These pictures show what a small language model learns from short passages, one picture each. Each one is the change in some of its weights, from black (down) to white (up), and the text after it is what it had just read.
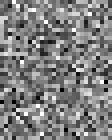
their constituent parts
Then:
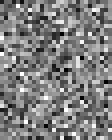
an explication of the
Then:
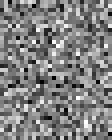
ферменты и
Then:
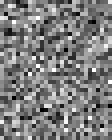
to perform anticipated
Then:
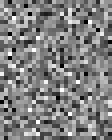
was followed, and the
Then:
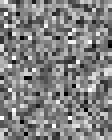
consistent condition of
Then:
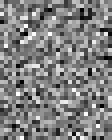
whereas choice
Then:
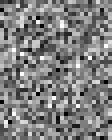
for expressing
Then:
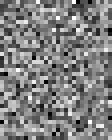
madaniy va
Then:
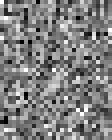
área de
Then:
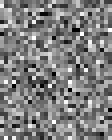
the newly generated
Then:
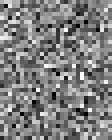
de conocimientos
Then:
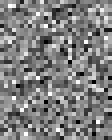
area in Paris,
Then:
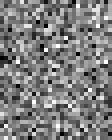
investigating the impact
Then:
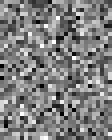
*E. coli*
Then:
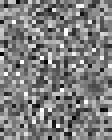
use. Survey
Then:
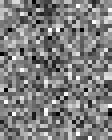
ECQ is a
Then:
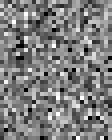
and threats in the
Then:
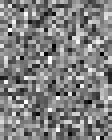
and social issues
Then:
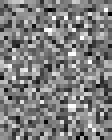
política" a la
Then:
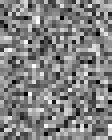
traditions of both
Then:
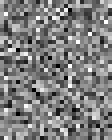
years to developments in
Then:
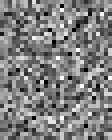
bacterial isolates
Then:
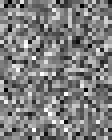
is a universal
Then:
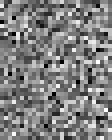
while often not
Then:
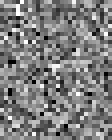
Krisen zu
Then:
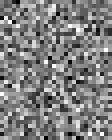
morphology is
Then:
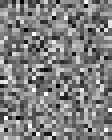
the environment presupposes
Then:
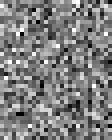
new insights in*
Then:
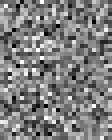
& Taylor,
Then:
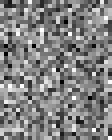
to be added to a
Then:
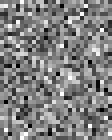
las redes sociales
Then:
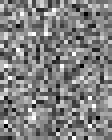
sectors such as the
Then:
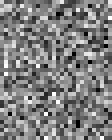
notch surface is
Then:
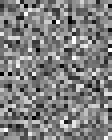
baholash va
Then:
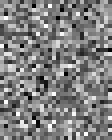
sus mecanismos
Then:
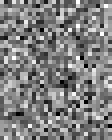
be limited in one
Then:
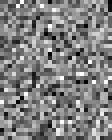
decorrem, em
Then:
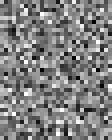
4. Ondaki
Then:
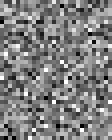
dissociation of the
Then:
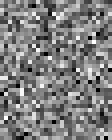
би донесла
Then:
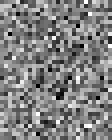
stormwater systems
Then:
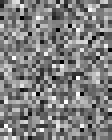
analyzing the
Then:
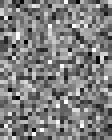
fabrics the
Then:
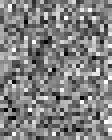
of the target
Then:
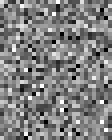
Melting points
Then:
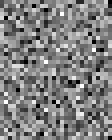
balki avvalo
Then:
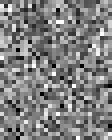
study are openly
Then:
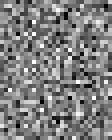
o‘rta asr
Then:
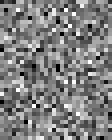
dispositions of
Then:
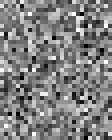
India accounts
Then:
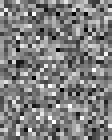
J., Sinha
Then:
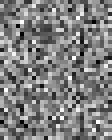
which are placed at
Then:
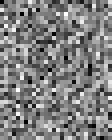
use of tea. This
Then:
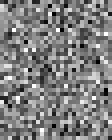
track through managing
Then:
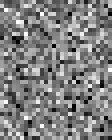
para palatina dos
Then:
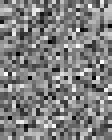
close in value and the
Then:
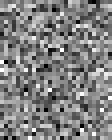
Thus, the term
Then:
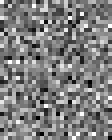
b. Compreender
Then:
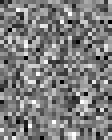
is obviously a
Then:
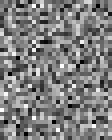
the OMZ. The
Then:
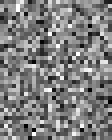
thus the crab
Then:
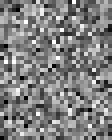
adabiy til;
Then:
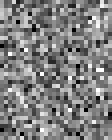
study results had shown
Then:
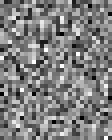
die Keramik
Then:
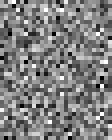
fonte de luz
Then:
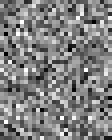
and placed in
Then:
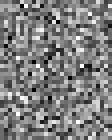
refahın aniden
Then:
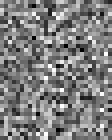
борьбу с
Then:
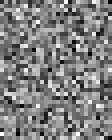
para atender às
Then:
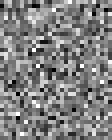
the flooding of
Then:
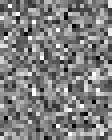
descobrir o
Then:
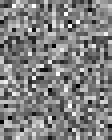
the grain boundary
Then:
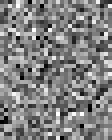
Trabalho de
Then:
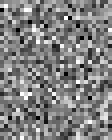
manner. Knowledge
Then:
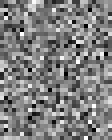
parts such as the
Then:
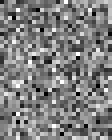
Plastic working
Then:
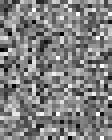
higher than the reference
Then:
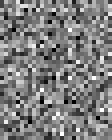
loading Figure
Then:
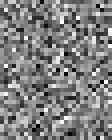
Disclosure of
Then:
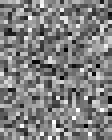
to remove it based
